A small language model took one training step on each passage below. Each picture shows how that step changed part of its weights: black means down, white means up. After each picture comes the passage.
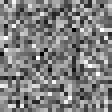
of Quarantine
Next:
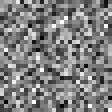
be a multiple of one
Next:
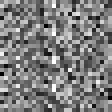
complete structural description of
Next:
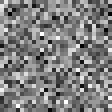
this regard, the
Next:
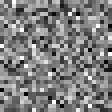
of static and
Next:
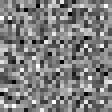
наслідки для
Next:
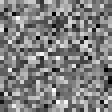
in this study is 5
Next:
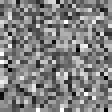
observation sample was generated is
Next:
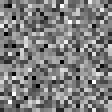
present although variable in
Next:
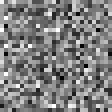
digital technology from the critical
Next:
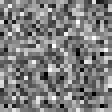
von Lernen
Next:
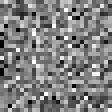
uma evolução
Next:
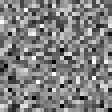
corresponding Verma module is
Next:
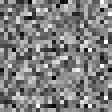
and MiSeq
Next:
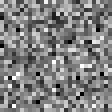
the patients were shown in
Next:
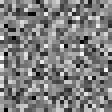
drought and food
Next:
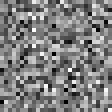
the $2$-form
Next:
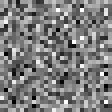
company does not succeed
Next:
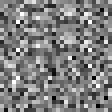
and the curvature tensor of
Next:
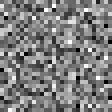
state the optimized energy
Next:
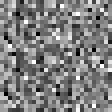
motivation level.}
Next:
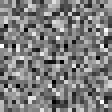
they should be selected and
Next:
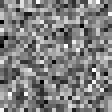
shu asar
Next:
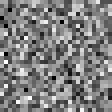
bands appear at the
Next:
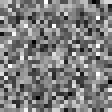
lunak dengan
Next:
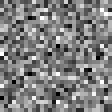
will give the proofs
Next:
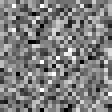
machines, introduced by
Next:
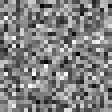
heritage. Using
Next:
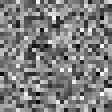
seven (7)
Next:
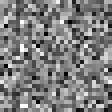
academic performance but also
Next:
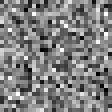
La méthode
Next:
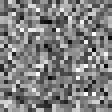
educativo. Se
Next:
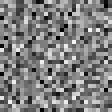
I would also like to
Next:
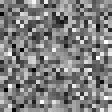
is the duality of
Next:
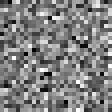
fly. This means
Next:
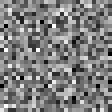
erishishga xizmat
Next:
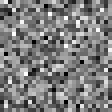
conditions, nurses
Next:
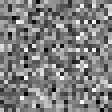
constant on $K$
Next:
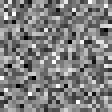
a local diffeomorphism
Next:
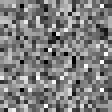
concept through Ivan
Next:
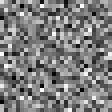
same index address,
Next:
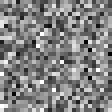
якості, які
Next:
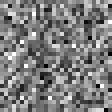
wenn ein
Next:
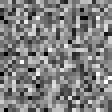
into two pieces
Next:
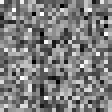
" Buyuk
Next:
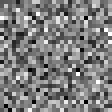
sph} and
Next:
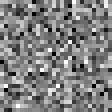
problematic sex
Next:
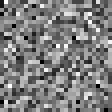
The lemma then follows.
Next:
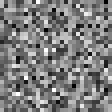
\delta$}; \draw
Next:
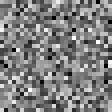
participants preferred
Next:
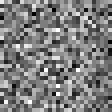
this variance needs the
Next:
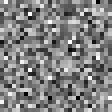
the final stage of
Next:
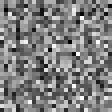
memorization strategies in
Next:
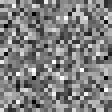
was no significant difference in
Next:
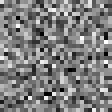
turli fanlar,
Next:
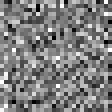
these adducts show
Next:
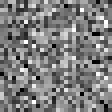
$M$ and
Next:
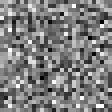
aan bij de
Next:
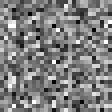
Integrated Risk
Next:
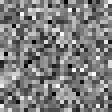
data reinforces
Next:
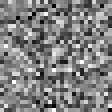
da brigada
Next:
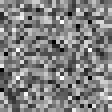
of the accuracy and
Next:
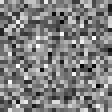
in the mould flow
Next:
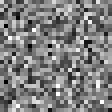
to assess the second
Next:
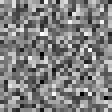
for creative,
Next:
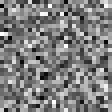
Skills: The
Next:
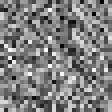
interesse público
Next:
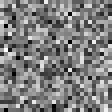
net comes with a
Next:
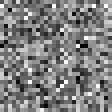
NASA Software
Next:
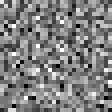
of underperforming
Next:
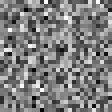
is a constant, depending
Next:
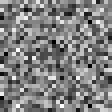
of the observations
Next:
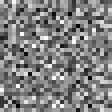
of absolute value
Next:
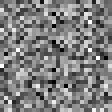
of the heating system
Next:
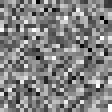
these are conditions that hold
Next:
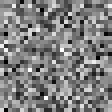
women interested in
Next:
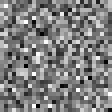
Then for $\varepsilon
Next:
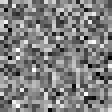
contribute to the
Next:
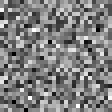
also solve the boundary value
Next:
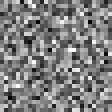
be its Lie algebra with
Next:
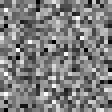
Rationally additive
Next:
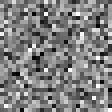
modernizatsiya qilish
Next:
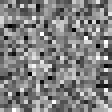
vectors $v\in
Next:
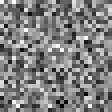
approach from the papers
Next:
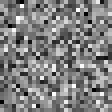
that both $M$
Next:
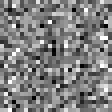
- Effect of
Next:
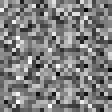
some basic results on the
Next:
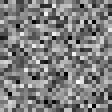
constant value. The
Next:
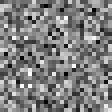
charges. We focus
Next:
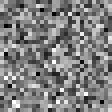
less when compared to the
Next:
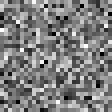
contrast, the engine
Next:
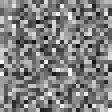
supervision of home
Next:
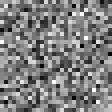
a faithful set
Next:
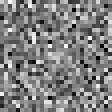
0}$ provided that the
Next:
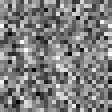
display system which
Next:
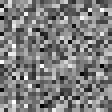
[1] Works
